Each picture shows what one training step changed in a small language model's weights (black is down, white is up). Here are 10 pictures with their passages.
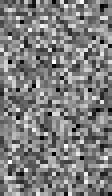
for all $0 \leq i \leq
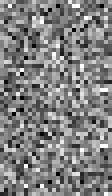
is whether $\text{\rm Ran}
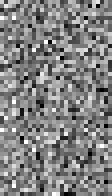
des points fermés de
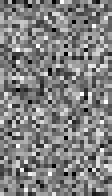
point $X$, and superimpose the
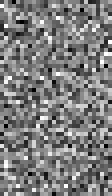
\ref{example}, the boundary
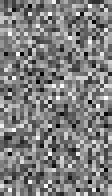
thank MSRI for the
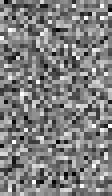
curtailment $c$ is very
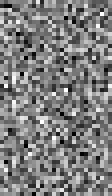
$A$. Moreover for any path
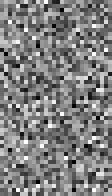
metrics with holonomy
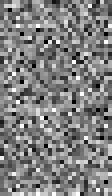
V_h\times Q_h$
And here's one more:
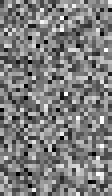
the finite speed in hyperbolic models.
